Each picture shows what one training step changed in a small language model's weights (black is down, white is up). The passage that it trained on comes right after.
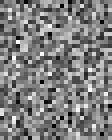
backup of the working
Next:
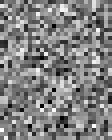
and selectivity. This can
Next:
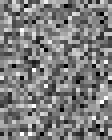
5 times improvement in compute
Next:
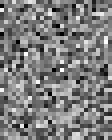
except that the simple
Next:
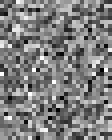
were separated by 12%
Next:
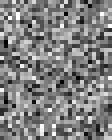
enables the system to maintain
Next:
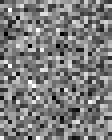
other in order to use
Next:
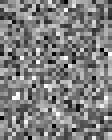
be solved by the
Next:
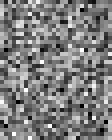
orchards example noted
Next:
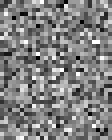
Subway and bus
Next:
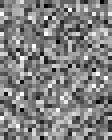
Mannheim was a
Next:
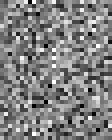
In doing so,
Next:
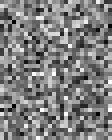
a common ground for the
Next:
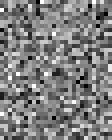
on digital transformation and on
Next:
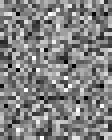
the [2022 EUAA medical
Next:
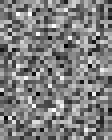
be logical to consider the
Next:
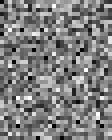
on human health implications in
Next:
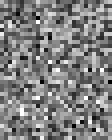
inflammation, and
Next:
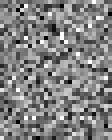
it doesn't matter how
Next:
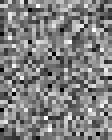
separations energy is being of
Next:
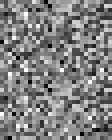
recent investigations have clearly
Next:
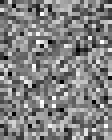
flow rate at the beginning
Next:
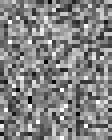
Bangkok. She
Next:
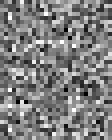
number of grafts per
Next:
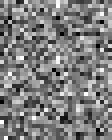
shows for more than 60%
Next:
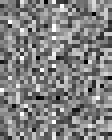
In this study, we
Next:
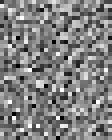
execute first the functional
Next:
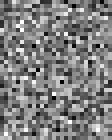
microspheres that
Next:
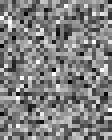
comparative genomics.
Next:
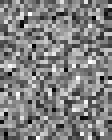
intensity in the spectrum
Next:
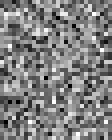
the price level over longer
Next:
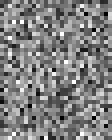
French EMM
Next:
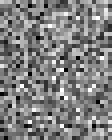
box). It typically
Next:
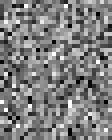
girls. A
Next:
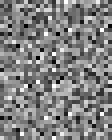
Using Allograft
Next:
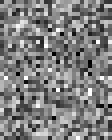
by giving priority to
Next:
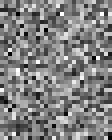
this study a sedentary
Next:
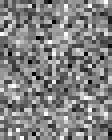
we extend our parameter space
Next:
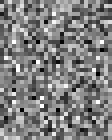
the color is given for
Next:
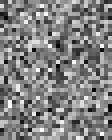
as an effective tool for training
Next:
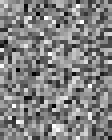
fate but also on the
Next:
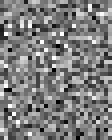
University 5. Strathmore
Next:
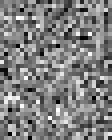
as steering wheel
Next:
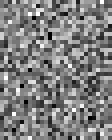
evidence in guidelines?
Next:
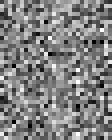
the association of BW
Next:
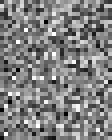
the number of clusters
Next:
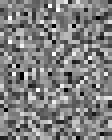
word meanings when learner
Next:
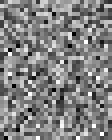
compared with exposure to each
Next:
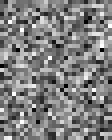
algorithms provide a structured approach
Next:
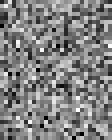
of hydrogen, it can exist
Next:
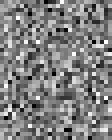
minimum latency of
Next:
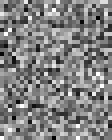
of acupressure and
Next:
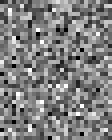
world. It is not a
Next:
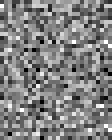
educational process for students remains an
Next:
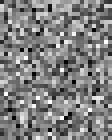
practical aspects of Economics
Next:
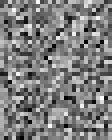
complex communicative relations within
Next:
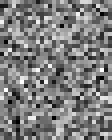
presented and used to analyse
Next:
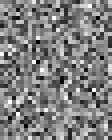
Sephora have
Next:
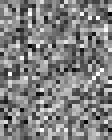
an ambitious
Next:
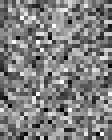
paraphrasing and
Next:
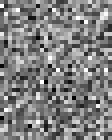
water management and financial planning.
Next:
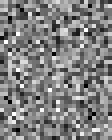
PPM method has been applied
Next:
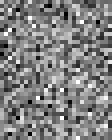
of alternative healing practices.
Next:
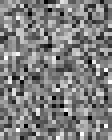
is the transfer latency
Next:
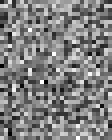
of knowledge and technical skills in
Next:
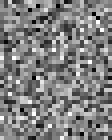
muscle. If
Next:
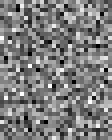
Delamanid 20
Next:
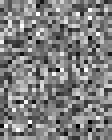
(26 municipalities
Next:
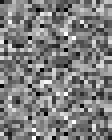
[26]). According to
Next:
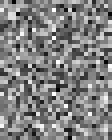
With this statement, we
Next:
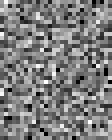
intervention. 5)
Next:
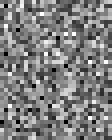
Table 3 reveals the
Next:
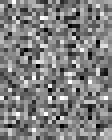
Application (take
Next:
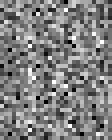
be considered corrected
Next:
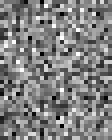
it appears that the most
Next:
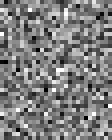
cream since these are
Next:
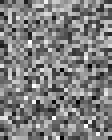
learning. 0.78
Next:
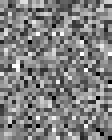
= 0$ in population
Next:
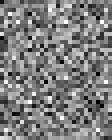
students think and connect
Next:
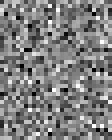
CLEANKER will
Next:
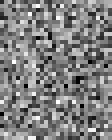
printing in the future.
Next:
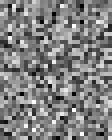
really feel the pressure
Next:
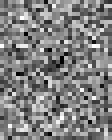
validated HPLC
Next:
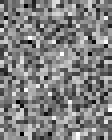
the Catalase
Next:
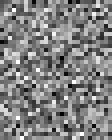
in the final API
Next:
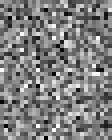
Obsidian? The
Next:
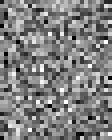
for the benefit of his
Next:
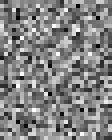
trajectory is adapted
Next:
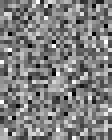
topical zinc oxide
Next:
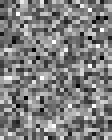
KNL vs
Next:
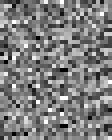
cash crop of
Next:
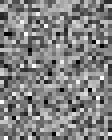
and changing trends.
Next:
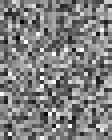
zur Gruppe der
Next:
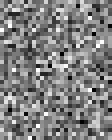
par une narration
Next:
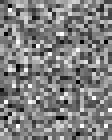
needs of stakeholder
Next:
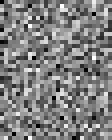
in this work, the
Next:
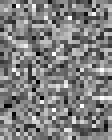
facility catering to
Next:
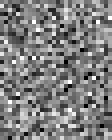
Literature Review
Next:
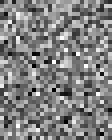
close to 100%, which is
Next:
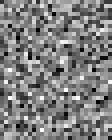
phenotypically classified
